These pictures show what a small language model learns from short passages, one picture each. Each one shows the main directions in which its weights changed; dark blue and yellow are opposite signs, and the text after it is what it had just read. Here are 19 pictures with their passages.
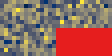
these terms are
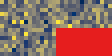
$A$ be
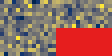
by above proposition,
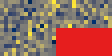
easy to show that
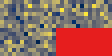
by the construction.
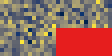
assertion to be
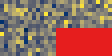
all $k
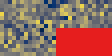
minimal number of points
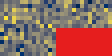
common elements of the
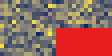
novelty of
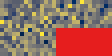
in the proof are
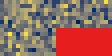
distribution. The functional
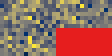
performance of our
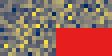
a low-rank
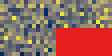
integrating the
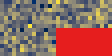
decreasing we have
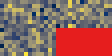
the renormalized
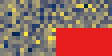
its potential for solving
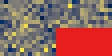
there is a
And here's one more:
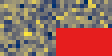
interactive approach
